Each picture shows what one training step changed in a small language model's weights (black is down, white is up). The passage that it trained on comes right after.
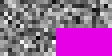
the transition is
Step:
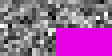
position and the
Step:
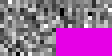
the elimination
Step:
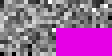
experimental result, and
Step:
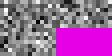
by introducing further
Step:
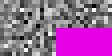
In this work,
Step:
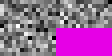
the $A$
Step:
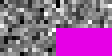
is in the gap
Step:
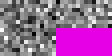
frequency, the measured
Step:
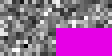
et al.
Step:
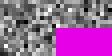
Hence, it
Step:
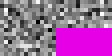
by a sum of
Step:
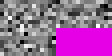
the original kinetic
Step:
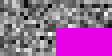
\beta \gamma
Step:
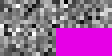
M2 data to
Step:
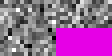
absorber is set
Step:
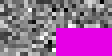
single source.
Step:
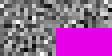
pp collisions
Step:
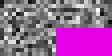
of each cluster is
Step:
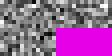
Other properties
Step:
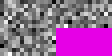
the results of the
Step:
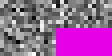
in assessing
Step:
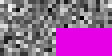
resulting in the
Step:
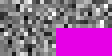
equally to this
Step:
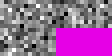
Euler characteristic
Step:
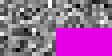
upstream of
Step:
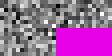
$e$ its
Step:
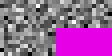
cities in year
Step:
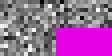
equations were studied in
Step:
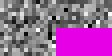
bright and dark
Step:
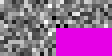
luminosity of the
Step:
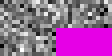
we consider is the
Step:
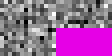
experimentally achieved
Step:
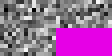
do shortly.
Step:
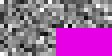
identify as parameter
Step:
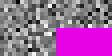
based on their
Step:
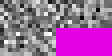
we want to
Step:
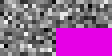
the more general
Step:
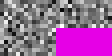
the dependence of
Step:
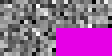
process, while
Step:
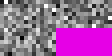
formats are
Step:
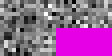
3D GPE
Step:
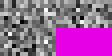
passes by
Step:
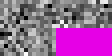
gauge bosons of
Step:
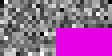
in providing
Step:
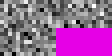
so asymmetric with
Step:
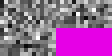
in terms of a
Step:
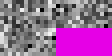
was revealed
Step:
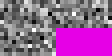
threshold for quantum error
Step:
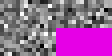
events identified by changes
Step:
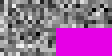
as a function of
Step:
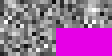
the SM
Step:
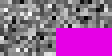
curvature of
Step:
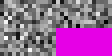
the system moves
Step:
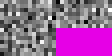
are positive for $
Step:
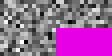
the sky plane
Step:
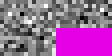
ratio to background is
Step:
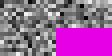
of order a few
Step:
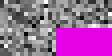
and more often
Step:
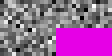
the hot liquid
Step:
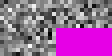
a trait
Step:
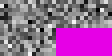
using bins of
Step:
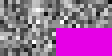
the SM.
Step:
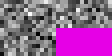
reflected and
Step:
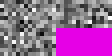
explained by
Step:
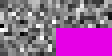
approximately 50\% of
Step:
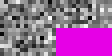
ECS are pure
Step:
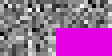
have been proved
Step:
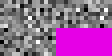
following lines:
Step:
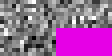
matrix $M$,
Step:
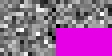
window view
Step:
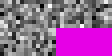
energy $\Delta
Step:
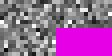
diffusion ($\alpha$),
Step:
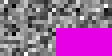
not provide significant constraints
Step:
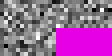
the entropy of a
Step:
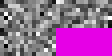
the `bar'
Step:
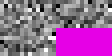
have been demonstrated
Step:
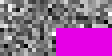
resulting in a more
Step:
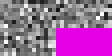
curves we use.
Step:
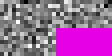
such shock the wind
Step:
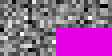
reversible system
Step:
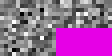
In fact, at
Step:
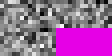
shift matrices and
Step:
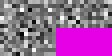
narrow down the
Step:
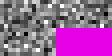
however, that the
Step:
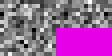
order of the typical
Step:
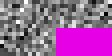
beam. Under
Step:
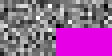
physics are to be
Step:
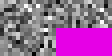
and I'm
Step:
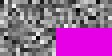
as a stateless
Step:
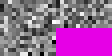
in the measurements.
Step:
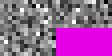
change, when the
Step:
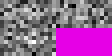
identical and
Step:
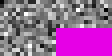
of the paragraph
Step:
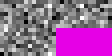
development of T
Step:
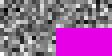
consider in the main
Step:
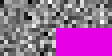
each axis,
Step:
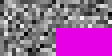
the model, and
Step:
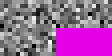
layers. For
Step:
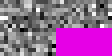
coverage by
